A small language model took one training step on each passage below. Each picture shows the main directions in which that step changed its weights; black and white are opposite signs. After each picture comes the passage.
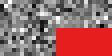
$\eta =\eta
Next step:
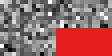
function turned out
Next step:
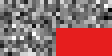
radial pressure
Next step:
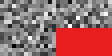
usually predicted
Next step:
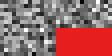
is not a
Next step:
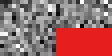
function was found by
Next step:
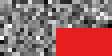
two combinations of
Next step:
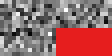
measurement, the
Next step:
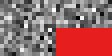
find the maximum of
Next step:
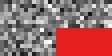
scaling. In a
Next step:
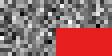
case at hand,
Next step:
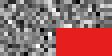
Therefore, SJ
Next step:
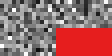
to get the optimal
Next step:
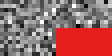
should note that the
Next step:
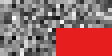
system subject to
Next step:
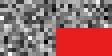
have been a
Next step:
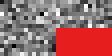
flag vector
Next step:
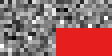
consists of the
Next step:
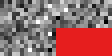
motion, the
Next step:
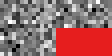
minimal models.
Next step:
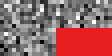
parser will
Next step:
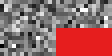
estimators with
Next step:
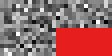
dark matter and dark
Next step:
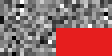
BPS spectrum of
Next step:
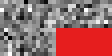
Laplace normal vectors
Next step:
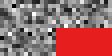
as for Proposition
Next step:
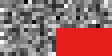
was generated with
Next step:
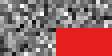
interference of
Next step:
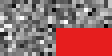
we use the second
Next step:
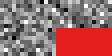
jets in the
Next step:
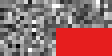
was created using
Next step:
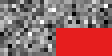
conclude that for
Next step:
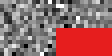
while pointing out
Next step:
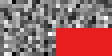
the control points of
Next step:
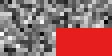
state $\varrho$
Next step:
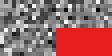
developed by
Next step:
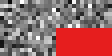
OPE coefficients to
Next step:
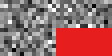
necessary. If
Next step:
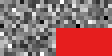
to measure and read
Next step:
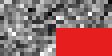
Theorem 1, we
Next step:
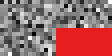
unit of analysis.
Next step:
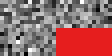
is not required for
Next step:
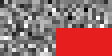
temperature that the
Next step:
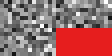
lines around in
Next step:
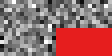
It is not at
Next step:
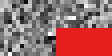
exponential random variables
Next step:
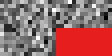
one solar
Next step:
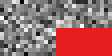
IDF due
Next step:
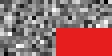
showing most
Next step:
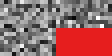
a major
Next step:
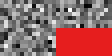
the leads connected to
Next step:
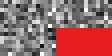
we adapt
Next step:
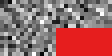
solution of the
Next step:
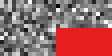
blockade of
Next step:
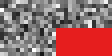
in raw
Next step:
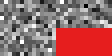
B is used,
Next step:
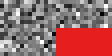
and tame.
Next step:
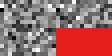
products. In
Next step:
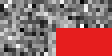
$\alpha$ from
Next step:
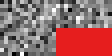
evaluation of
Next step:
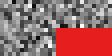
the binary string
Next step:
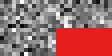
proposed estimator for
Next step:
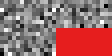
aims to
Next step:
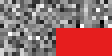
to the left of
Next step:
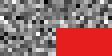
On the other
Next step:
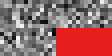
infinite, one has
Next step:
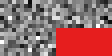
the following way:
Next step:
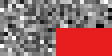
4 have been proved
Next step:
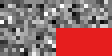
this note we establish
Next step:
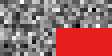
except model
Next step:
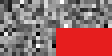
symbols on the
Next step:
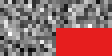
the same ratio
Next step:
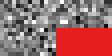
found in the
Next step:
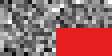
nodes $i$
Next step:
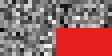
the model's
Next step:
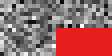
telescope under
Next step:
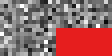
fill the
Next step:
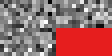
lower $\phi$,
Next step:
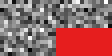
the difference in the
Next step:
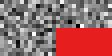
to relevant
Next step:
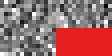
and we sum over
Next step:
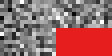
reflection features in
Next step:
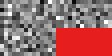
ist, der
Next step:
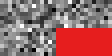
criteria for
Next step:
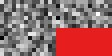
of quantum mechanics
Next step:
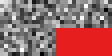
matrix inverse to the
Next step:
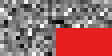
the gaugino
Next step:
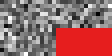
not known how the
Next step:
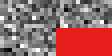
reflected light from
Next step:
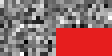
analogous to that
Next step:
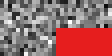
axis (along
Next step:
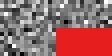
and allows for the
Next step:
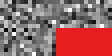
an inline
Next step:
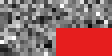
sensitivity $\eta$
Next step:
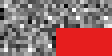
\alpha$, with
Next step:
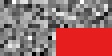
a torus.
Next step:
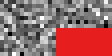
waves of the
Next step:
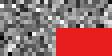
than other compared
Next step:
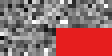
related by the 2
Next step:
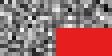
fitted to the
